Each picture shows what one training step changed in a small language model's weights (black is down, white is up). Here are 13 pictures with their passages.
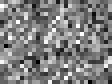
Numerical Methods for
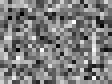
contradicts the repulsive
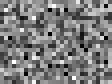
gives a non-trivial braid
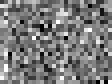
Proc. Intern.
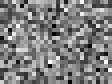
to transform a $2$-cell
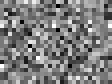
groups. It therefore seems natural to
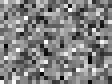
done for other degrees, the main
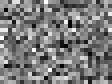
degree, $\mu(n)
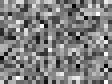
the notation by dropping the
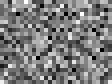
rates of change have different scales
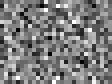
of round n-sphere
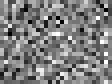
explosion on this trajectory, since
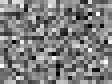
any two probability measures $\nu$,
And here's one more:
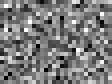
uniformly recurrent, the difference between
